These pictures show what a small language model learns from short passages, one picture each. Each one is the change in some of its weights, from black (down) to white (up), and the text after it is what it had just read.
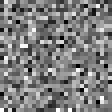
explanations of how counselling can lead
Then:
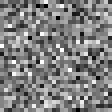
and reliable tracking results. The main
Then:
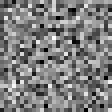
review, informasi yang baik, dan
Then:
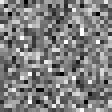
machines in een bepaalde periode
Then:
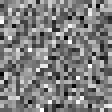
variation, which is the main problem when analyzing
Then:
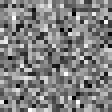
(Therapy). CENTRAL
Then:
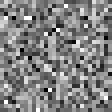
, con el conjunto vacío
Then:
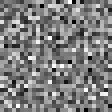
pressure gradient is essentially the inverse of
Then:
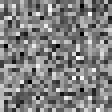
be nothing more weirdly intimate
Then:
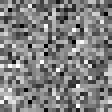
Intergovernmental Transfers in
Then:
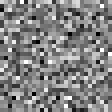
Турсункулова М.
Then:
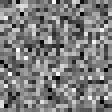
indicating the need to re-invest
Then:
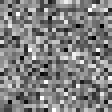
Sukoharjo. The information required by
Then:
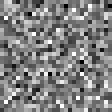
courbe pour baiser la main
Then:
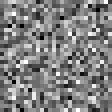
taken into account. The data analysis was carried out
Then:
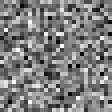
maintains the highest performance (score) at
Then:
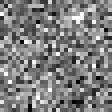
o'zining fikriga, mustaqil
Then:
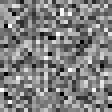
rest have different educational backgrounds. There are
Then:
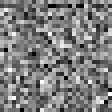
of taking risks while speaking. As
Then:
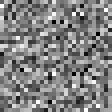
o'qib bilim tajribasini
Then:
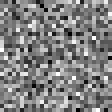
элементлар тасодифий
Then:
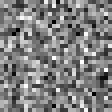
weakly mesh dependent as shown in
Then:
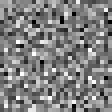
qualità della vita negli individui
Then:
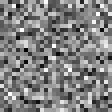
\dots, N$. (b) The
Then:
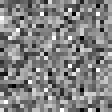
Históricas da Economia do
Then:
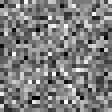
los términos "Feminist
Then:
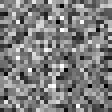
complete sequencing of the tumour
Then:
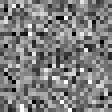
of two pieces of data is then
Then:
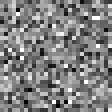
ekstralingvistik omillar esa
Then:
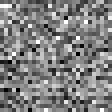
davlat sifatida xalqaro tashkilotlar bilan hamkorlikka
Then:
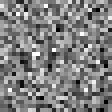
на Коломаку урядів.
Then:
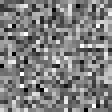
čím sa tieto parametre
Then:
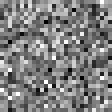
bag-of-words (Wallace
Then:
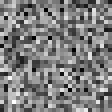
dispositivos que lo componen, y
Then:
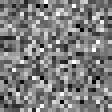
and support in international forums. However,
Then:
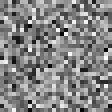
dan 574 birlik N gacha
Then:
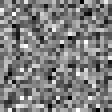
various parts of the roll cage. These
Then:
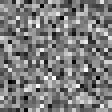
in team-verband” en van
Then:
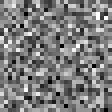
ausência de estudos com o mesmo
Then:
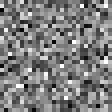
obligatielening gesplitst
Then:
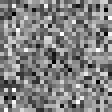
constant within $\pm 0.05^\circ$.
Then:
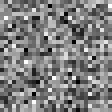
results. A script with a complete
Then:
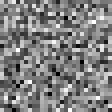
information is linearly decodable and concentrated
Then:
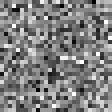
FX and HL. The sensitivity
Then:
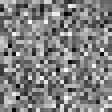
variation in the results based on both the
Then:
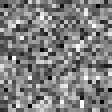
samarali tashkil etish dolzarb masala
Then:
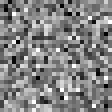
System Usability Scale TFA:
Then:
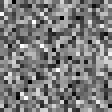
to'g'ri harakatlanishga
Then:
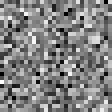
M.A., Sikder,
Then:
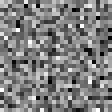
de sentimiento. En cada una hay una
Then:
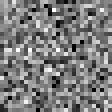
church or museum and in
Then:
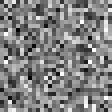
author(s). E-mail(s):
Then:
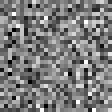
electrical properties in individual cells, which has been developed
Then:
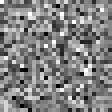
олган мажбуриятлардан
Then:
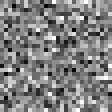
broader audiences who have similar public and
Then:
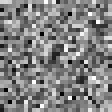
5G channels. We used clustered
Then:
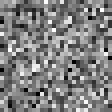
نفر تشکیل دادند
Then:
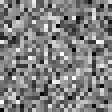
Then there are those, which provide a specific
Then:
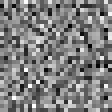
Søren Kierkegaard
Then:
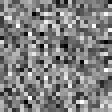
CACTUS aims to deliver transformative
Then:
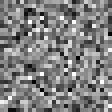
single season [7]. In vegetable and
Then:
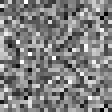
total of 12 male healthy volunteers
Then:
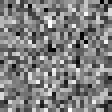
toma decisiones para intervenir en las
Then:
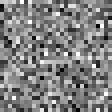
В.М. Зимин и
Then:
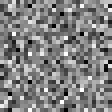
e direitos dos consumidores e das
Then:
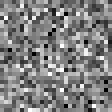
(...) in (landelijk)
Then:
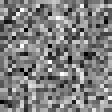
Similarly, the new transcription
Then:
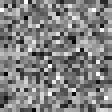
wichtige Grundhaltung der
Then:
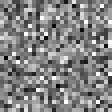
estetik xislarning namoyon
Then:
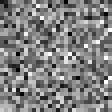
licencia, acaba con mi existencia
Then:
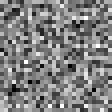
psychodiagnostic methods: the
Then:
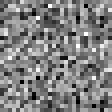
randomly patterned features consists of melt
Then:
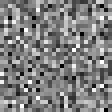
é um processo vital e complexo que
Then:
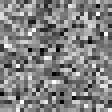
wordt in het algemeen niet
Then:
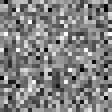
тренировочной нагрузки
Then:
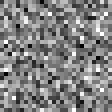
diagenetic processes v1.0
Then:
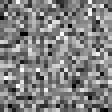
maintain a high index of suspicion for
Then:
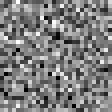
continuum model are also captured by the
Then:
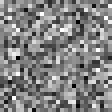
midpoint and endpoint approach, which is presented
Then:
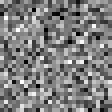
exclusively composed of prime ideals
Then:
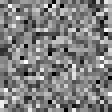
alcohol, tobacco, or
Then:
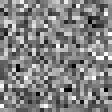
nannıń júweriden
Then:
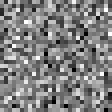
personnel de santé ;
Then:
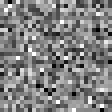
Entrepreneurial activities need
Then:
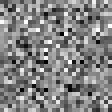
and smart textiles: A critical review.
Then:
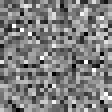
no other injuries. He experienced
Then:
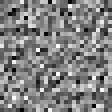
Miles, M. B. and
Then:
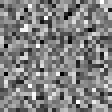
shear stress, fluid loss,
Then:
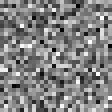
well as for the differential diagnosis of
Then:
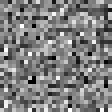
munosabatlarni tartibga soladigan,
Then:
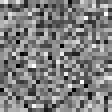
Ree-Eyring fluids in
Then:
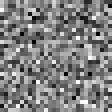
relationships that could be construed as a potential
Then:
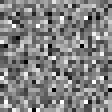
en el campo de un derecho
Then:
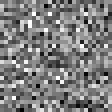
particle transport code. *Nuclear
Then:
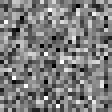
for LTC: Dataset
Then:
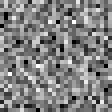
Hartmann, 2022), também acredita
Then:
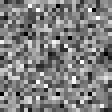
qualidade da indexação automática de cada um
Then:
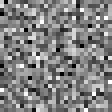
antara mahasiswa dan dosen
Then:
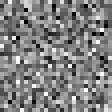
and to raise them to be
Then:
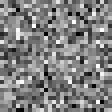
probably also accepted by local people.
